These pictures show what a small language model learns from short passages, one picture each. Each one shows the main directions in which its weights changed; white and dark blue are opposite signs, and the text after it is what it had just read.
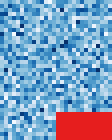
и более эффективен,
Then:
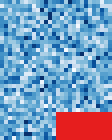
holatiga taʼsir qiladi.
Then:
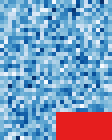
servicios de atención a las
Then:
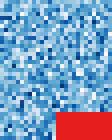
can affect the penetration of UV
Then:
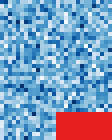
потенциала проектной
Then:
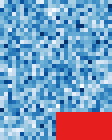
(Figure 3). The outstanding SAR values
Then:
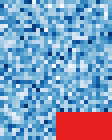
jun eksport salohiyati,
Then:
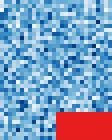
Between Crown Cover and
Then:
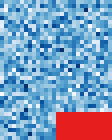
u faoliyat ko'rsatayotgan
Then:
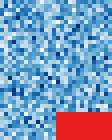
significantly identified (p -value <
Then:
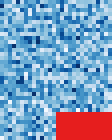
Instruções do Individualized Music
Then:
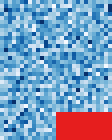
is process of development where women can control their
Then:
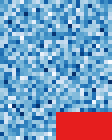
based on complete synchronization
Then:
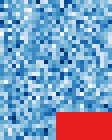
дает их определения
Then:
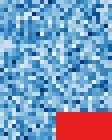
of education, and the development of a new educational
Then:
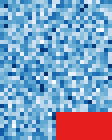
als Granulat und nicht als
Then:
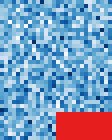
large *Variability Models*
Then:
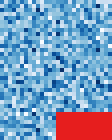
of World Philosophies*,
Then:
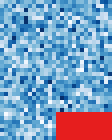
object. More details are
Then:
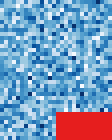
synthesis and patterning As
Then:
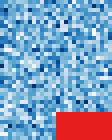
THR [MJ/m ²]
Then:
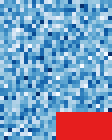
methods to reduce IMD.
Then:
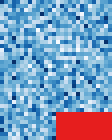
hallucinated. Gimpel
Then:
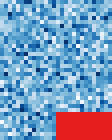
xavf-xatarlarni baholash
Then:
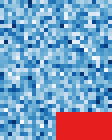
Abulqosimova X. Kino
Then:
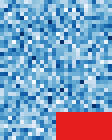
fuerza relativista con
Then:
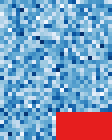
model with 6 element vertical mesh
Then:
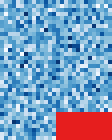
засоления. Современное
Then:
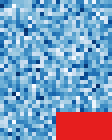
Navar (Name, surname,
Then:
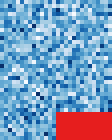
Danitiele Almas et al.
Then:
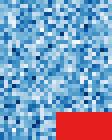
Multidimensional Research*,
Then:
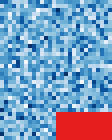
сприяючи утворенню
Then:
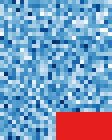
instituti ijtimoiy fanlar fakulteti
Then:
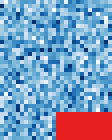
rivojlantirish pedagogik muammo
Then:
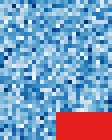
С.В. Герасимов,
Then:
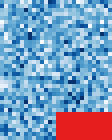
talablari darajasiga olib
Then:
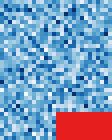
mohiyatiga tushunib,
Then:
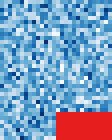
age group highest mean scores was observed
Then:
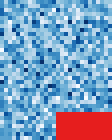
Smoothing MS2 verified by
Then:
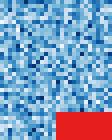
duidelijk zijn dat een
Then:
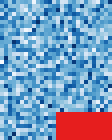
Results Of 126 patients, 51%
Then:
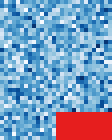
drug with excipients in order to study
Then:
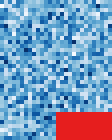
as a pilot Web Based Tool and
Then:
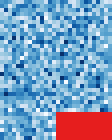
MATERIAL Data acquisition and
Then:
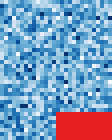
sellises vormis, et iga
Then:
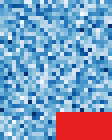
than the temperature peak. On the other
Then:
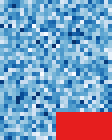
fazer parte de nosso time de
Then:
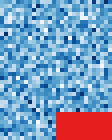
питання організаційних
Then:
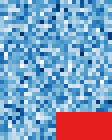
sobre el modelo Desconocido
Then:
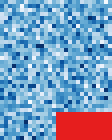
aanpak binnen het
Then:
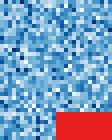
holatlari kuzatilmoqda.
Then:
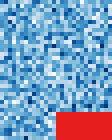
between clothing condition and time cycle
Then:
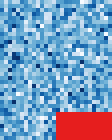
Pre-Modern History of
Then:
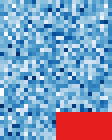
madhi va uning jang-u
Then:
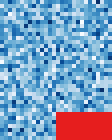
such as Google, IBM,
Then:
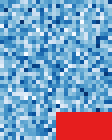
трудности при глотании.
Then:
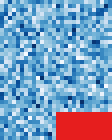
de Assistência Social (PNAS)
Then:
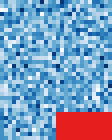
of religious-spiritual
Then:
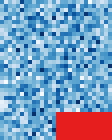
dorpen. Deze analyses zijn
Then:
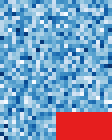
resource, though with different patterns,
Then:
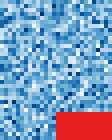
graph. Context and scope. The
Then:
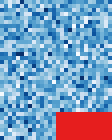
y el cromo, entre otros
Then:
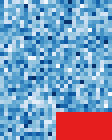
é no estudo da criminologia
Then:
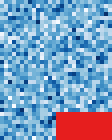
economic trebuie să fie
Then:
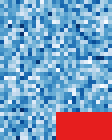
de N y un tratamiento control sin
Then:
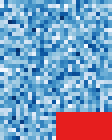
2% - ◉ Banyaknya
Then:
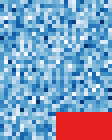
raqibni ruhiy jihatdan
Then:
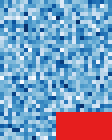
``` 3. Develop Smart
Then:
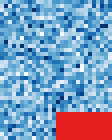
del delito en la Argentina,
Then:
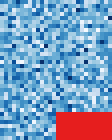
corredores de transporte,
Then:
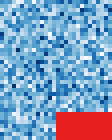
of the proposed valorisation schemas
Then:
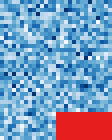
a se concentrar em regiões com
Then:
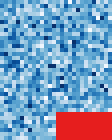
in more realistic scenarios using the
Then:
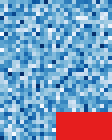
e la procedura stessa con
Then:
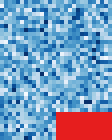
diversity of sources of economic and
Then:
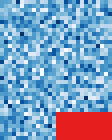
cambio y afianzar puntos
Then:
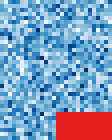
a structure and a multi-sectoral
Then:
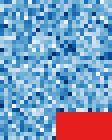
water sources to the xylem water of
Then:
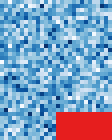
education, educating hundreds of
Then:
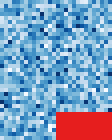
their negative effects on the environment.
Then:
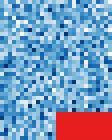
Cho² ¹KNU College
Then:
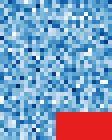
doktori, (O'zbekiston)
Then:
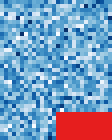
research himself being an external one
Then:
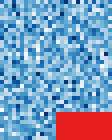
implemented in arts. 29c-29e
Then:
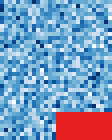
viruses; 11. Software
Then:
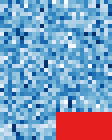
drag the words in the correct
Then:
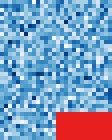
асосий усули
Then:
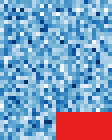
Moral-spiritual concept
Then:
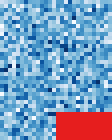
on Theophylline” by
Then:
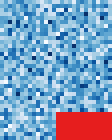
to improve the readability and clarity of
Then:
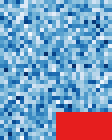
o sistema avaliativo em uma
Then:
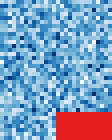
parties prenantes externes
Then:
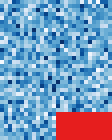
AND METHODS
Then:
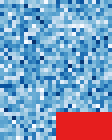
months of training in football
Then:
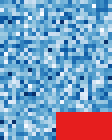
чем именно обвиняет
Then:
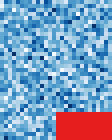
best methods of greywater
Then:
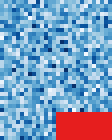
Federația Rusă
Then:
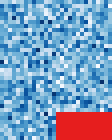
characters are analyzed from the
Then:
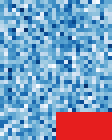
different extension within the tested specimens.
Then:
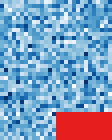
your answer(s) here:
